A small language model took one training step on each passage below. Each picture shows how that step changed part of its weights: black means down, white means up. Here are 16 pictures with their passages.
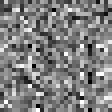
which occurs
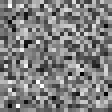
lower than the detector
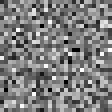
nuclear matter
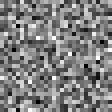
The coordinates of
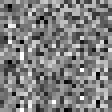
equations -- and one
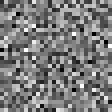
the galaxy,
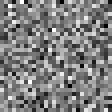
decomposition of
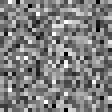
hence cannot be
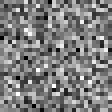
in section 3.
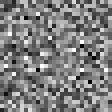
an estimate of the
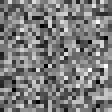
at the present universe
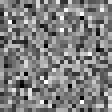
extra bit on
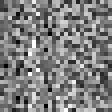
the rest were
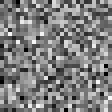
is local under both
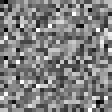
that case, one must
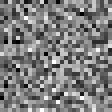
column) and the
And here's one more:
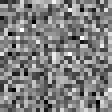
retaining the
